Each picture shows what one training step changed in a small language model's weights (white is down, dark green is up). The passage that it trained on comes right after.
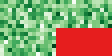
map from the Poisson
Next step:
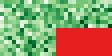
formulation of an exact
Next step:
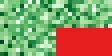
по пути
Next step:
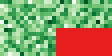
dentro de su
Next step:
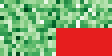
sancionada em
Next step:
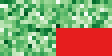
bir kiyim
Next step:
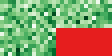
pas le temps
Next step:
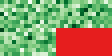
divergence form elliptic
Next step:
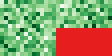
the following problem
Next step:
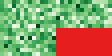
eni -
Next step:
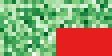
$X$ is
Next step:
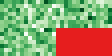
eng ko'p
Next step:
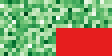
história mesmo
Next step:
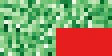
les outils
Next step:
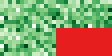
an even power of
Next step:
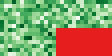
l \le N
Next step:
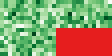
for instance choose the
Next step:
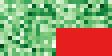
$x$ of
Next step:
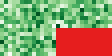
and the nonlinear term
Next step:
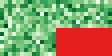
et montrent
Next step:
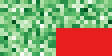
va muayyan
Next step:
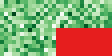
convex optimization problem and
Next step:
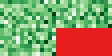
are given by
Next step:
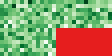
and S.
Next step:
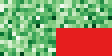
the proof of
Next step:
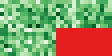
$\C$. There
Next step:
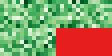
brendlarining faol
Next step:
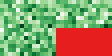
una separación de
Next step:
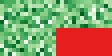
assumption is also
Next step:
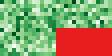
construção e
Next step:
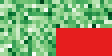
submatrix of the
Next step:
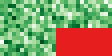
on International Trade
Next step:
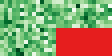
In order to
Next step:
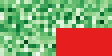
semiótica do
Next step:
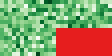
Gallois -
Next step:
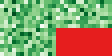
\ase \ea
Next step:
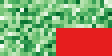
\lambda})$ have
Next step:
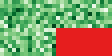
action of $(\Bbb
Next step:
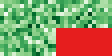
the paper we consider
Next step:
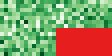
direito a
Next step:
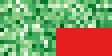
(resp. a
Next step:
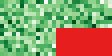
we can first take
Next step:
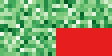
mí mismo
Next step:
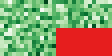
use the fact that
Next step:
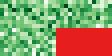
orqali ularning
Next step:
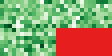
X \) is
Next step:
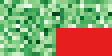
\text{ and
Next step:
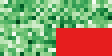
The idea of this
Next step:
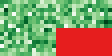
que les individus
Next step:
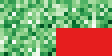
autor” como
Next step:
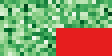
de drept
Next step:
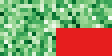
under shade and
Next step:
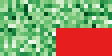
nationale of
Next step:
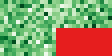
the fiberwise
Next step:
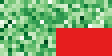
terms in $\Delta
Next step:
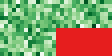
immediate from the
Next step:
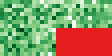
But $\hhr
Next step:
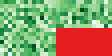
one is due to
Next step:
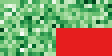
Each symmetric function
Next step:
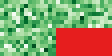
industry in
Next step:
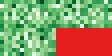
e além
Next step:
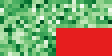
de naturaleza
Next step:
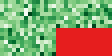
of revolution
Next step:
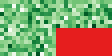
of the infinite number
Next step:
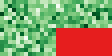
В данной
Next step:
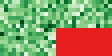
will progress
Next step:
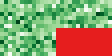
and across
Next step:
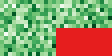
the expected number of
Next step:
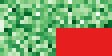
sujetos de
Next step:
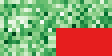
regular graphs.
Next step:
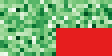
of customers
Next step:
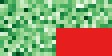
ilmiy asosda
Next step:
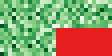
Science Research*,
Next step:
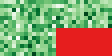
with linear orders
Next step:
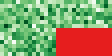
there exists $Z
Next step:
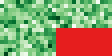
(b) The
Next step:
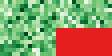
this case. On
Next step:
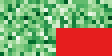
signature of
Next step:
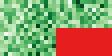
the reliability
